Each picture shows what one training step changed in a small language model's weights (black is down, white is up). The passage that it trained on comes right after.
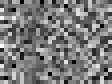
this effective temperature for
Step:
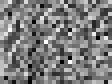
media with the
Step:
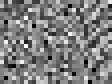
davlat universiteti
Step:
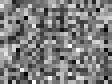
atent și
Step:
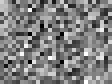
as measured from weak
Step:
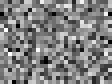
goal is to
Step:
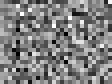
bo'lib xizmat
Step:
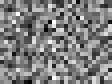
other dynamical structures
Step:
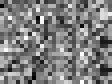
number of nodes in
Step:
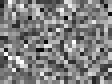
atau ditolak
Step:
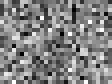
distributions of statistics
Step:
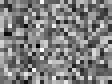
Then we show
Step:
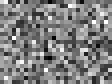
pions. A
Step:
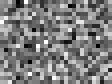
from experiments in
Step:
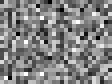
hasil untuk
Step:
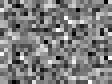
ijtimoiy muhit,
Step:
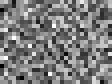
function method.
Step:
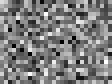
in Fig.
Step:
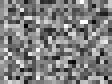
possibility is a
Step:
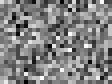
The article discusses
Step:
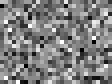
та культурних
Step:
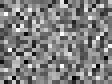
tomonlama rivojlanishini
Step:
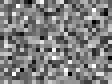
constraints can be
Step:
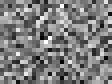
finite number of
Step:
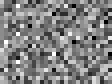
Rabi mode
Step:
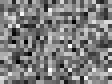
detector, which was
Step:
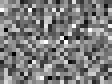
long as a small
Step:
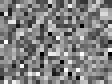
energy density to a
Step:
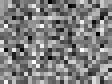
uma escola
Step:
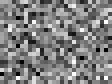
е необходимо
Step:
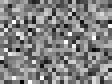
optimization problem and is
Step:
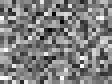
capability poses
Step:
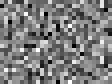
axial gauge where
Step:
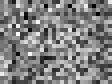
the idea which,
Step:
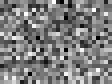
manifestation of
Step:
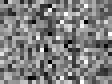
platforms like
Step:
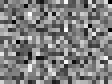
ta'siri ham
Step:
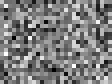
an ideal
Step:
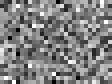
between quotients
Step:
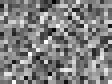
particular values of
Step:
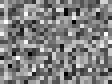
fused over
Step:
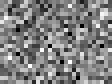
pair of supports
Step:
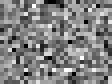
políticos «en
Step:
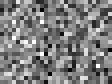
velocity profiles of
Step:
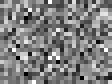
impurity effect on
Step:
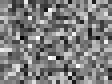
that this citation
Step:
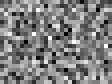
kerak" degan
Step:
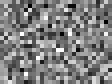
are given in momentum
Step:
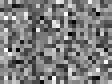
is multiplied
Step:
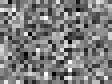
show a GR
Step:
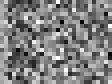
it should be
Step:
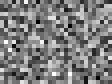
bilan bog'liq
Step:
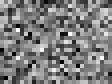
decision for any other
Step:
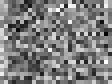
In the present
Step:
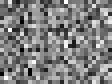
ausência da
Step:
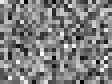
social frente
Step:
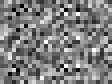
with a smooth
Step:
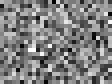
six core properties:
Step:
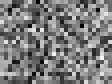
width of the
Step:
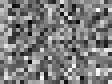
applications, the system
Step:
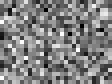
distribution of stars in
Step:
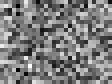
the tail of
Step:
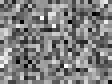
a abordagem
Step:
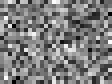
wires and
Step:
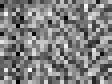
sistemaning bir
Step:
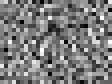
Section IIIB.
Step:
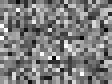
keng joriy
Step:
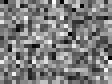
translates into
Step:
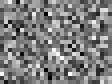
nicht empirischen
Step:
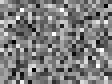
et al. –
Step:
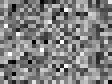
a smaller response to
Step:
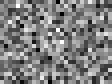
because (i)
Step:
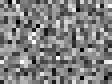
disc or halo
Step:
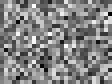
dengan fase
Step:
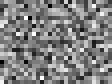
Technology Delhi
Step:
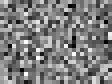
are attached
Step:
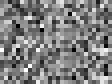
defined, by
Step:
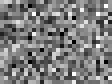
be neglected
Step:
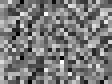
expected at the
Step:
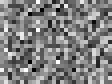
is essentially independent
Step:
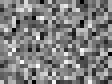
states without lifetime
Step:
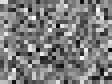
lower bound: \\
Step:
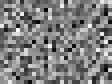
markaz mavjud
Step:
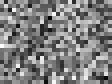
the shape, width
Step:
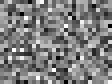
dimensions are harder
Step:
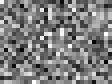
network. In those
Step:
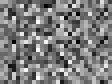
cascade will
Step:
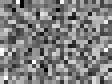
reached for
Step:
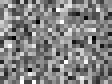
: Tabel 1
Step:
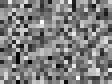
України, що
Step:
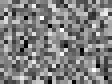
Escalante and
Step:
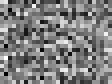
com os objetivos
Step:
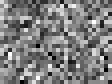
under the special
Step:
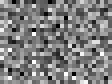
medida em que
